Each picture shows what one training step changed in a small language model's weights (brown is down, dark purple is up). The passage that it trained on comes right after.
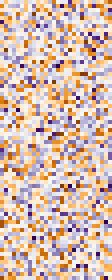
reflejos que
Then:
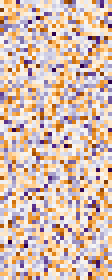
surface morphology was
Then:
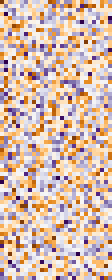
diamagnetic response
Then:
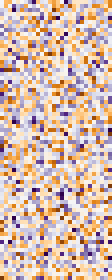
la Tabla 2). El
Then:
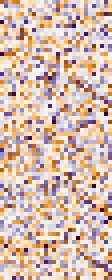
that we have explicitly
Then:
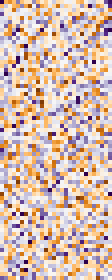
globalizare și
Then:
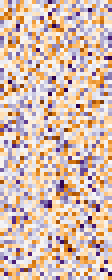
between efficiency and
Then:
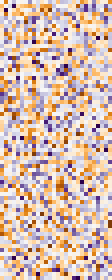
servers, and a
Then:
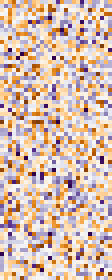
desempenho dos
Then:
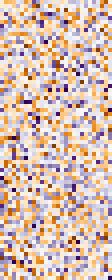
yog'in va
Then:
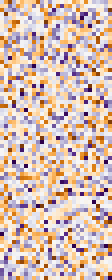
но только
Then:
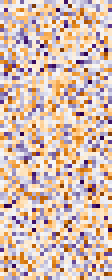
Zhao, and
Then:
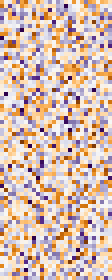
5pt \noindent If
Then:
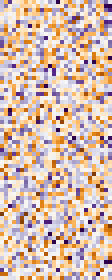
are given by the expressions
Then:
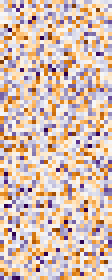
Что такое
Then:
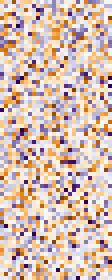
not dominate the process
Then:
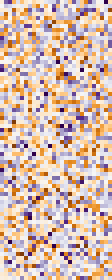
that emerges and
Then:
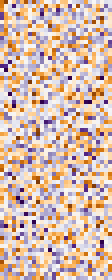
process of cavity
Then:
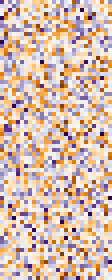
to the use of AI
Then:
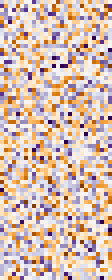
iqtisodiy va siyosiy
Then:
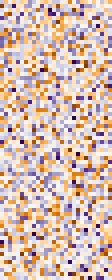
Jugendlichen mit
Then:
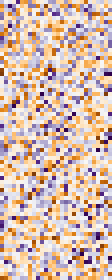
review. *J
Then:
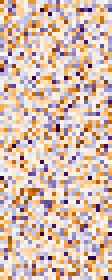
improve performance over time.
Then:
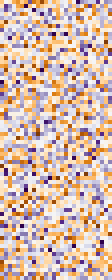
process of DDT,
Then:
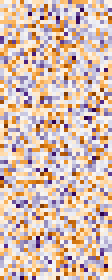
star solutions in section V.
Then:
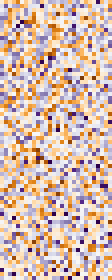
1 schildert
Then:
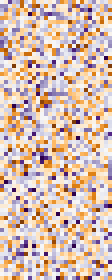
than that shown for the phase
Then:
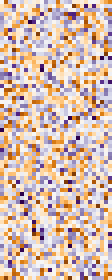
nel posto,
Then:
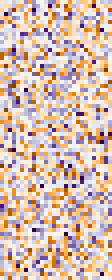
fois des espaces
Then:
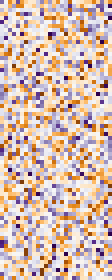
revealing that
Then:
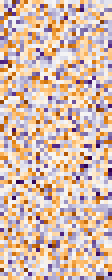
proton irradiation was
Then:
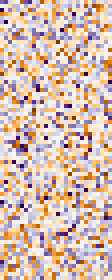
transverse spin asymmetries
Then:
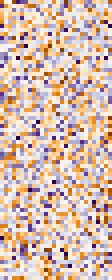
the following determinants are
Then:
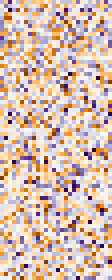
to study the detection
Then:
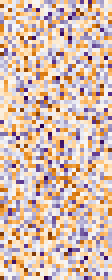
of the quarkonia
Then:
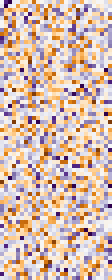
assuming that the ordering
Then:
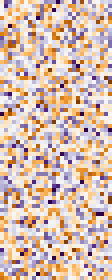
because a significant portion of
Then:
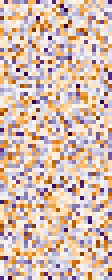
apparatus is left
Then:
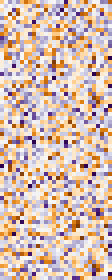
has become clear that the
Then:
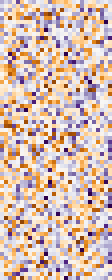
simple isothermal energy transport
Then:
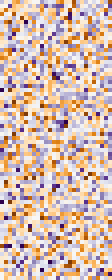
devia se servir do
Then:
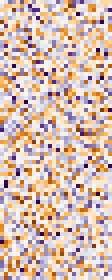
clouds they
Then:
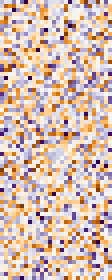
The HSC data is
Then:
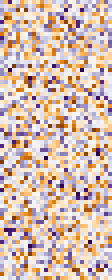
to investigate length scales
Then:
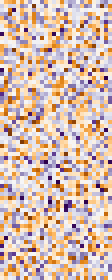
oportunidade de
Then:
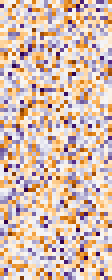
coherente, una
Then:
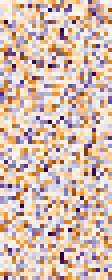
direção da organização,
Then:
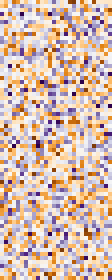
dan Adaptasi
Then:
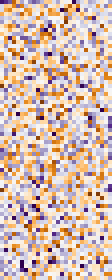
0$ denotes
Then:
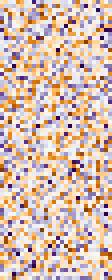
brought to light
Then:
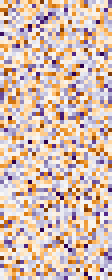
also scaled to unity
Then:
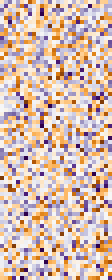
average period and an average
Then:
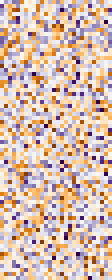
$\xi$. After
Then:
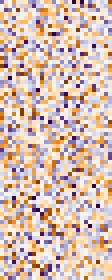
para informan yang
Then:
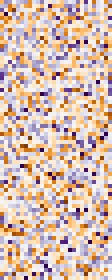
и сети. 5 –
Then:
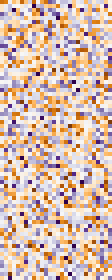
ou fragmentações,
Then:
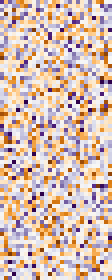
dos entrevistados
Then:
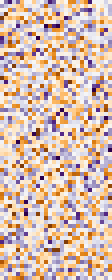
between these two types of
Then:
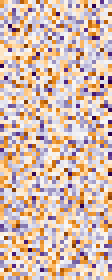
mundo de la
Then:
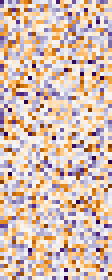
is included. The
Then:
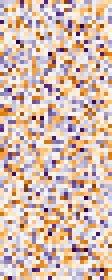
que sea posible,
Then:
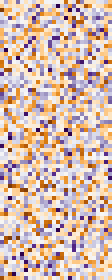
Lucy María
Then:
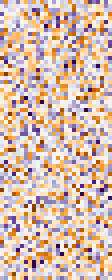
in the abdominal
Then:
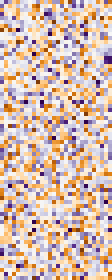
eloquent in
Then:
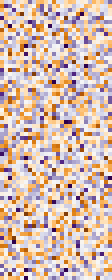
el afán de
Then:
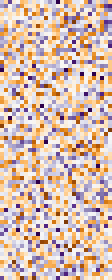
are included in the
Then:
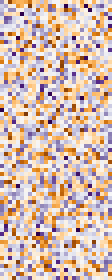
Reducing the
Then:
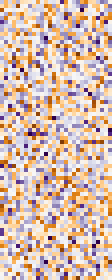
of implementing the dual
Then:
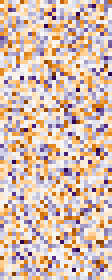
network for one bit
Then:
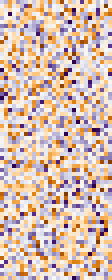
Influence of
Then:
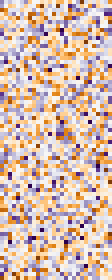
nuclear matrix element and the
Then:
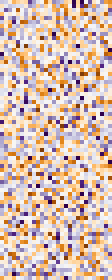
umumiy uydan
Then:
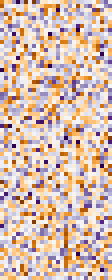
adult cow. The
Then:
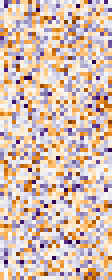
the theoretical model based on
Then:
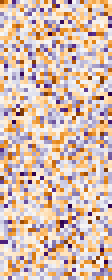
which primarily describes
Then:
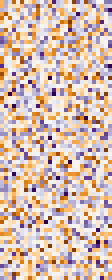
if a photon,
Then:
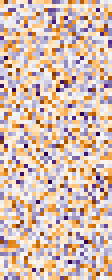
in Adana Province
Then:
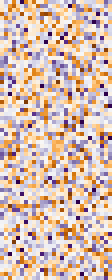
und 80 Artikel
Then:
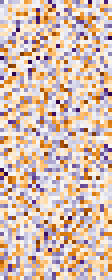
of the largest detail
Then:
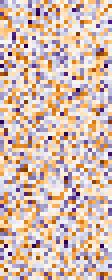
de busca;
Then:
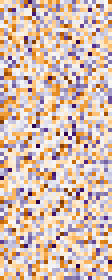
to analyze the evolution of
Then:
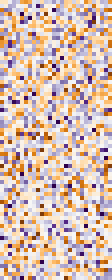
так как они
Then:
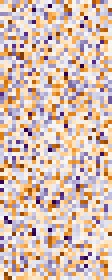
bo'limida chop
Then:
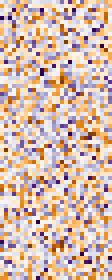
signals. Eight
